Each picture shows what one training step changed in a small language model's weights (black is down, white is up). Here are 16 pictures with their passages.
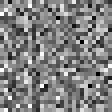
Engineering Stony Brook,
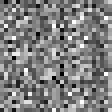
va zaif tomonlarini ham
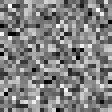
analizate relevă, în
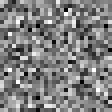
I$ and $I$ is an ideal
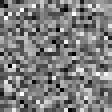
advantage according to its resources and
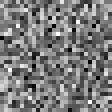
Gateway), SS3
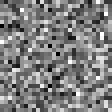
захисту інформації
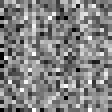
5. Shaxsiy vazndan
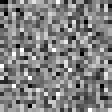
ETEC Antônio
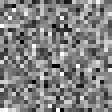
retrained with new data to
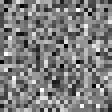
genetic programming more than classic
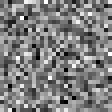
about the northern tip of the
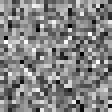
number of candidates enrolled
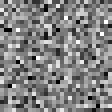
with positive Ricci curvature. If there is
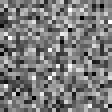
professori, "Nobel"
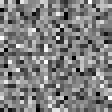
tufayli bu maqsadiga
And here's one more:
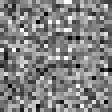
Introduction This note gives estimates of the
